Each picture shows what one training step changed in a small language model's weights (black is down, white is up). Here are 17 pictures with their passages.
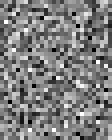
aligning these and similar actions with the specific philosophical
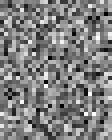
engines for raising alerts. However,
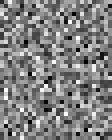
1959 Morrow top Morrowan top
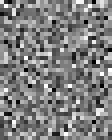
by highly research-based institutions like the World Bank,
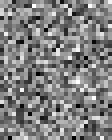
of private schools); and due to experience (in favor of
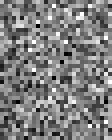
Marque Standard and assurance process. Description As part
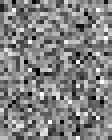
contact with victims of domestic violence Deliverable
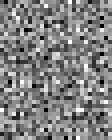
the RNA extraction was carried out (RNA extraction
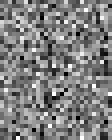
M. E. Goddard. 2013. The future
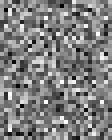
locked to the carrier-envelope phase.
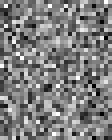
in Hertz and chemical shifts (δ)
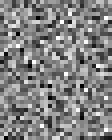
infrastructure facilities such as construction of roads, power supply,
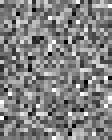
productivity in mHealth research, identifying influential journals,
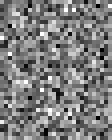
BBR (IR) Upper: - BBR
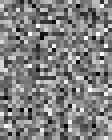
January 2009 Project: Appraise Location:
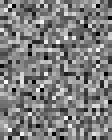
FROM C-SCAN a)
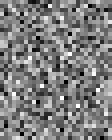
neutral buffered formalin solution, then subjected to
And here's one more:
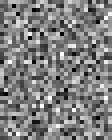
outcomes among patients with DR. Specific objectives included:
